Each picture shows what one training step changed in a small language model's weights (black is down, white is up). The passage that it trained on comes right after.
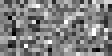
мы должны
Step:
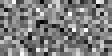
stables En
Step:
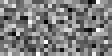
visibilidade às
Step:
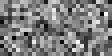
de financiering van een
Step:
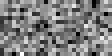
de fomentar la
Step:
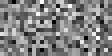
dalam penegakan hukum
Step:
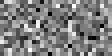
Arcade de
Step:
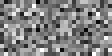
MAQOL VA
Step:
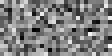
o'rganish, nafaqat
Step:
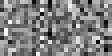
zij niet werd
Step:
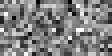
recorrem a
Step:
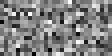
можда некако
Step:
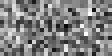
be validated for 1
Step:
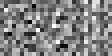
empresarios en que se
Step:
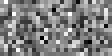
ajralib turadi
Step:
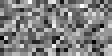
contrario, el
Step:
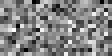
amalga oshirish maqsadga
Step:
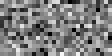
en la lucha de
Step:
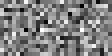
bukan entitas
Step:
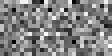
werden jeweils
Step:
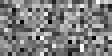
первые два
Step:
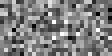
industry in
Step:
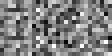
sus experiencias y sus
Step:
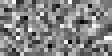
ham mustaqillik yillarida
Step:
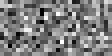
gelegd op de
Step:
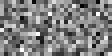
pour tirer des
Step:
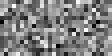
necesitando de mayor
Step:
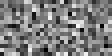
aprueba el
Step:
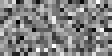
esa raqamli qiymatlarni
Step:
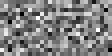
causes neuronal
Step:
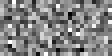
biri shundaki,
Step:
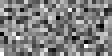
terakhir yaitu
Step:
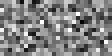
xizmat qiladi. Shu munosabat
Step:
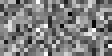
эга: -
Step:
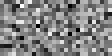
para ponerse al
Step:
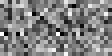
o‘rnida shuni
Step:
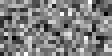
en su modalidad
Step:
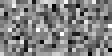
інформаційна система
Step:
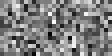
after all, the
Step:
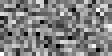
*La agricultura
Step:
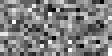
divergence dans le
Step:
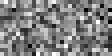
como pesquisadores.
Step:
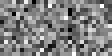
we will see
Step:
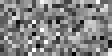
можно выделить
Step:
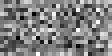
O professor é um
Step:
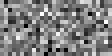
Frauen an einem
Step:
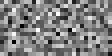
yakni penelitian yang
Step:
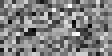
the diagnosis is
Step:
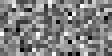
не возникает.
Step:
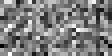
pessoa humana.
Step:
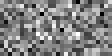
în universul virtual
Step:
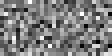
La crisis por la
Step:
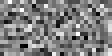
le presento el
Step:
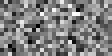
dari resiko
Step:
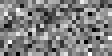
Oui Maximum
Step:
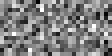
participações especiais,
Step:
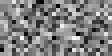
dan secepatnya
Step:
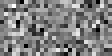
the role of a
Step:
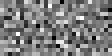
für Lehrpersonen
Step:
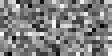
abordado el
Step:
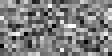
jongeren van
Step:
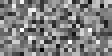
dass es Sarah
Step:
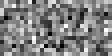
física geral,
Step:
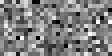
ta'minlash va shu
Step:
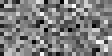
MARS P.
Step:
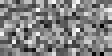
también de esta década
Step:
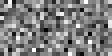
La battaglia
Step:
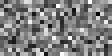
O trabalho foi desenvolvido
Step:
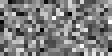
itself, for
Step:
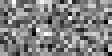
нами было
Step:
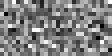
el Municipio
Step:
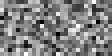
University*, vol.
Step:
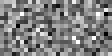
є розробка
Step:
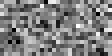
que ver con el
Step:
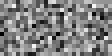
los distintos elementos del
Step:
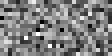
Services Research*,
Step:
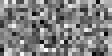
e química de
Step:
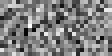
punción, historia
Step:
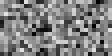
fi integrat în
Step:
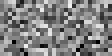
формирование знаний и
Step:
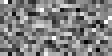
diperoleh dari
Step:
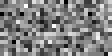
participar plenamente
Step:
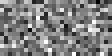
vositasi sifatida –
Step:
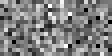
elements (a
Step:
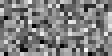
clave que se
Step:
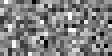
belgilab beradi.
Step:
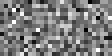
bilan yaqin munosabatda
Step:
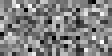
managériales dans
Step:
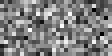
La nomenclatura
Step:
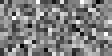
desain penelitian dan
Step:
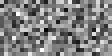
epik ijodning
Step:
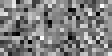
main directions for
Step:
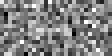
9. Итина
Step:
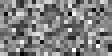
интереса к
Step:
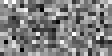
formation of literate
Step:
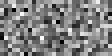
ефективною, за
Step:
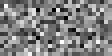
kalıp ile
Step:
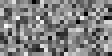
talabalarining o'quv
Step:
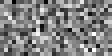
akan menyimpan
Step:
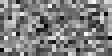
adaptado por los
